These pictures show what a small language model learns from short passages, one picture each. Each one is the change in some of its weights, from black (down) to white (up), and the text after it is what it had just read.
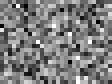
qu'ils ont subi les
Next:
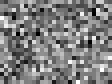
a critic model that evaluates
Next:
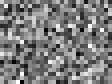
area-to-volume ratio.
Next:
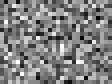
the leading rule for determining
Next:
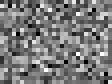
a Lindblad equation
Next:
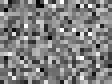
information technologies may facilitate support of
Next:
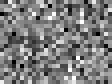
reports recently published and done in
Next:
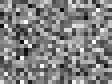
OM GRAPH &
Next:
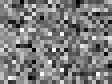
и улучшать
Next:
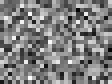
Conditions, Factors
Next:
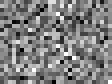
The main threats to the
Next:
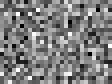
department with worsening
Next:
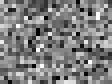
to distinguish individual weeds in
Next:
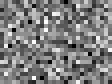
clearing the clogged
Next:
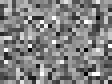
big bag mounted
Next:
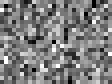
to make the cube file
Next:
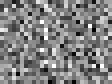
U y el antecedente
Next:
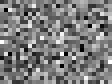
mais uma vez, a contração
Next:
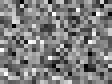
work shows that this efficient multilevel
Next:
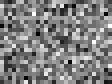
del prototipo, los
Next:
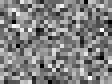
new tensor components, including an
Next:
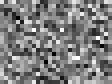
random lasers C: Dynamic
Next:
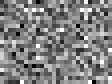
digitales son cruciales para el
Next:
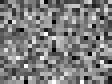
of Sciences, Gamal
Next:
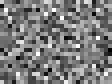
results which the therapy can
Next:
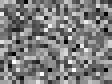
solves common problems in software
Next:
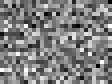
BA. Thus in spite
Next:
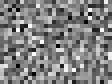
sums are aggregated
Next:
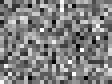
More precisely, Case
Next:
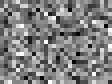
mulheres e meninas;
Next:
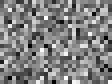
para um do gênero
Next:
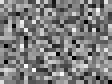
cements. Methods: The
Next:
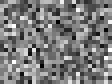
both silver and gold
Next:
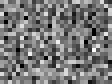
to better accumulation of yield
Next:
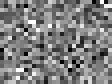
potential differences between male and female
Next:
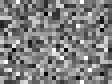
β -thalassemia
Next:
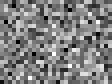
video conferences, especially among
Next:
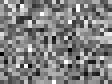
nonverbal reflections,
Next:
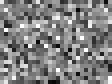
Sementara si kembang
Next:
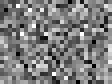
2. Atamuratov
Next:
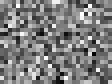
species of birds endemic to
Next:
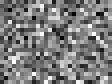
Lebanon) are
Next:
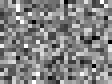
required to make routing decisions.
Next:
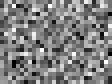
were presented from all parts of the
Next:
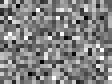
Se elemental distribution (Figure
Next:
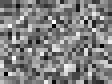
Note that advertising is
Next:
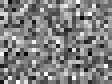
climate change on production of various
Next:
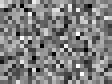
| \alpha, \xi
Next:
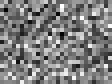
level; - organization of dual education
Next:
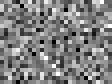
Convención Única
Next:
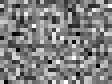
an error margin of approximately
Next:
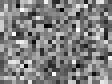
воно важливо
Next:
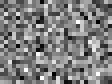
va yangi bosqichga
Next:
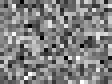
the word and others mentioned some words
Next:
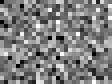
yoshlar bilan ishlashni
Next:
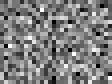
boundaries and established canons,
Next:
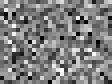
2020). Le marché de
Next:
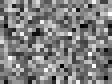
from each study. 5.
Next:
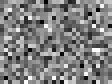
existe une relation entre le
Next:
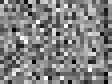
vivez actuellement
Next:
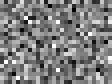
large shifts in spectral weight with
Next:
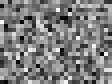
ish fronti kengligi
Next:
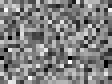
As a result, the data support
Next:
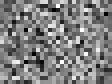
more formally with UD
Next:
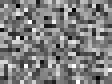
она может это
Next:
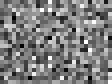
maxsus hamda oliy
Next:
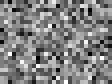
reality thanks to patient
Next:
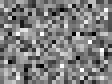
Hall\par sensor&
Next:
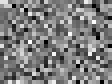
Time (FT), and
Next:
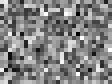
that the cistern is the
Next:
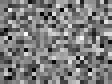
Thomas Rid challenges these
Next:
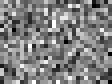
of illegal movies on
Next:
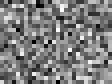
of the velocity $w$ which
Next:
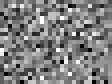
kata hajmdagi
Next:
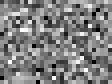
из следующего
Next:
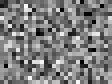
of lipid metabolism
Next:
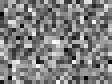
off or not, based on their
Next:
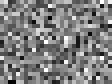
efficiency is to increase the frequency of
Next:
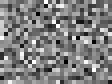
increase in $M_{\rm
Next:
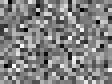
provided a compact semantics for
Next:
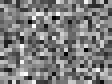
maintain trust and integrity in the
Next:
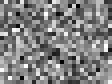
And he had a good beating
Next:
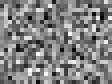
державності... 7
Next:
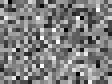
costs and improved safety and working
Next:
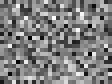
Além disso, as
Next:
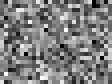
of research novelty may not produce
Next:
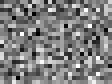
metamaterial thickness of
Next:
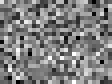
computers and better software for
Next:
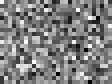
BCFTs. The region
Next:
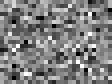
\ref{clx}). This
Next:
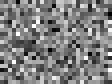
diffusion. Pour rendre
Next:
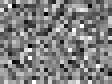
les lots de matière
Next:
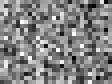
enfermagem no plantão.
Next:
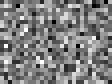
of the particles is proven and
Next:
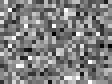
single, combined measurement is a combination
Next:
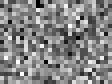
based on a system developed for
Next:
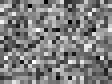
fractional amount of matter in
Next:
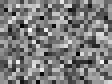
approaches by providing a predictive framework
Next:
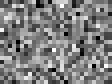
of the minority species in
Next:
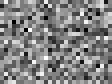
weeks of gestation,
